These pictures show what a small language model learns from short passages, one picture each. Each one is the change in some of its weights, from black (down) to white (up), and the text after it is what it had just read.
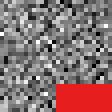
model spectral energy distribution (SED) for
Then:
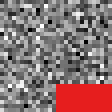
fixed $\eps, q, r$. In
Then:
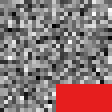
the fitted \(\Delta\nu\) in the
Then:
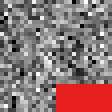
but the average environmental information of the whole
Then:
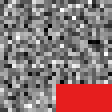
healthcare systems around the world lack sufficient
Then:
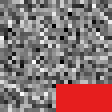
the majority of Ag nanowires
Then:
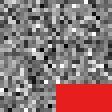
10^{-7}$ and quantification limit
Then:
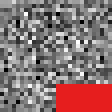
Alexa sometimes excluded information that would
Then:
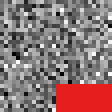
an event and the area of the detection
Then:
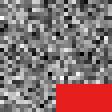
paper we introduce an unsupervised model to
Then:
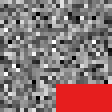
[Online]. Available:
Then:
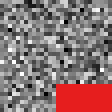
to do this efficiently on a quantum computer
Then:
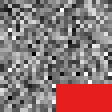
\eea Since the gauge transformation of
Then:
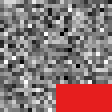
technique to choose the best convolution algorithm at the
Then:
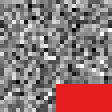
is proportional to $\rho(Q)$. The
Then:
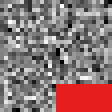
this must occur on a relatively short
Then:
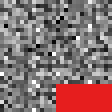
code provides the highest gain but it requires high
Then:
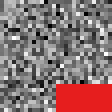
guessed from Figure 7,
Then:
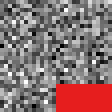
\quad 1 \leq i \leq n
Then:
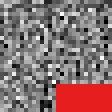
We found that two of the primary stars are
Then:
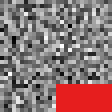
an increase in the maximum density of initial stable
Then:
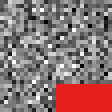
parallel transfers, which explains why
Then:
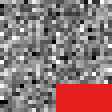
provided by the maser process and the
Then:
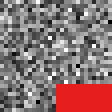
lower and an upper Hubbard band.
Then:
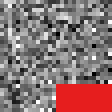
optical conductivity is the lowest among the three
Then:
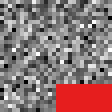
we first introduce some notation. For
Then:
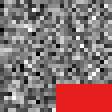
with heights about 0.75 nm
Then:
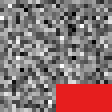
Coulomb potentials with core and shell charges,
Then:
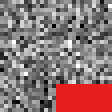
the navigation performance over two
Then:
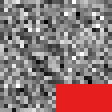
vertical velocity for the four bubble configurations displayed
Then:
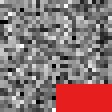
$w<1$, the networks have higher
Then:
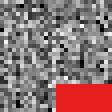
for PAPR reduction at these systems is
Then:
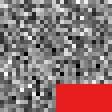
a total of 0.78 Million
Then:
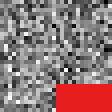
the experimental results in terms of phase space
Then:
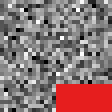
scalar partners will be denoted as
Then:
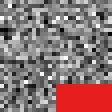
black ellipsoid/hole, cosmological and
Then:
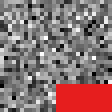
is the magnetic flux frustration, the
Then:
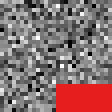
to the chiral condition $\tx_{\bar
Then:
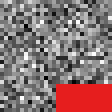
\end{equation} where $\|
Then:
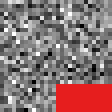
and infrared (IR) divergences
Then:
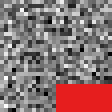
high-pressure resistance measurements. |
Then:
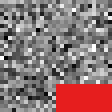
of globular cluster specific frequencies for
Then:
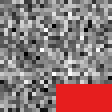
the $i$th base-station
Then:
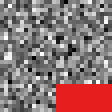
course at Harvard University
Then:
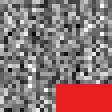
data. Since the IEMOCAP
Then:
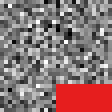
equations in $1+1$ dimensions are
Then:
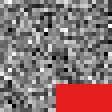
Below the transition, the MSD
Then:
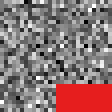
only hope that their presence in some way
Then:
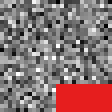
events are generated with PYTHIA
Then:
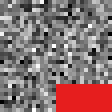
first, rather down-to-earth
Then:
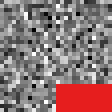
Moscow, Russia\\
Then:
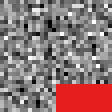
galaxy at $z\gsim$\,3
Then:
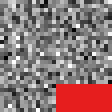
comprising 13,509 ECGs
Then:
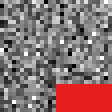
respectively. We will adopt the most conservative
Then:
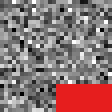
listed above points not only to the existence of
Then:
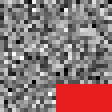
by aliens not intended to be
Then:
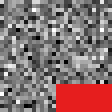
require $SU(2)_L$
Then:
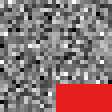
Zhai et al.]{ Sai
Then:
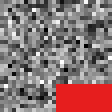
that it compensates for the above discussed
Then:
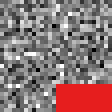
the Maunder Minimum may represent the
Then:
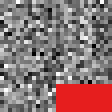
will be used. There are three scientific
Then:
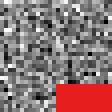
type III activity and hard X-ray bursts
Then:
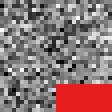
with strong spin-orbit coupling such as
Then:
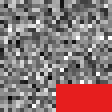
solve for the relevant eigenstates, and obtain
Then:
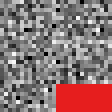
the vertex set $\mathcal{V}$ into
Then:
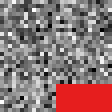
For $V=0$, the system consists
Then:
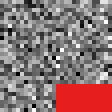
to a broader pulse in the time domain
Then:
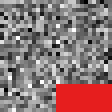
of the short-wavelength optical/UV
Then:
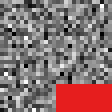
to be optically thin, which would suggest
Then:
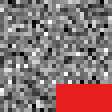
TESWT, LSWT,
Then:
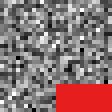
The sol preparation process can also be
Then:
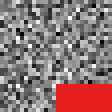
can be drawn regarding the distribution of single
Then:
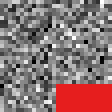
38, proof term size: 2 $e
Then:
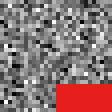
quarks and to the tau lepton.
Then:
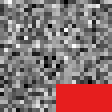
twisting angle $\theta$. The top
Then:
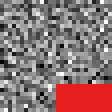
not necessary, since this is equivalent to a
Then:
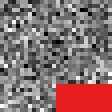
f \equiv t -\Delta.
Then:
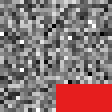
the usual assumptions, Eq.~(6)
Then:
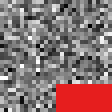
future measurements. However, for higher values of
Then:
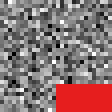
Phys. Soc. Japan
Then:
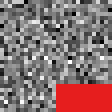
$\gamma$ rays obtained by means of a
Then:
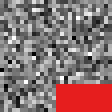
focus of past work on this model has been
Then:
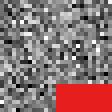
\begin{document} \wideabs{
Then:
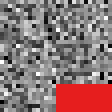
``mark''). Hence, the
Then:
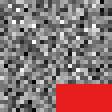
. \label{harm}
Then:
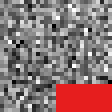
the Higgs-boson couplings favour
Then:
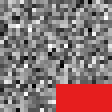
offensichtlich ist.
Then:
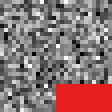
not operate. As a result, the
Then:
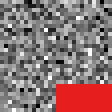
to a very practical, applied definition –
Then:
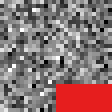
considerations rooted in quantum gravity - it
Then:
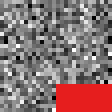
is the squeezing parameter. When the phase
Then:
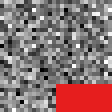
provides a stronger restriction on photon decay amplitudes
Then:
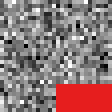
day $t$, the agent observes
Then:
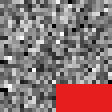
the ground state was obtained {\it a
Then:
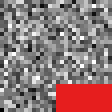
from the Wiley Online Library
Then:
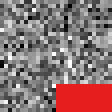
using *R*, an open-source software
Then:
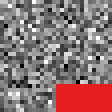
problem described by the MDP is as
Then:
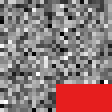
To be sure that this sort of
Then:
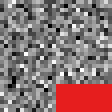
circuit and snapshot, while
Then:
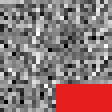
of mass of the corresponding host halo.
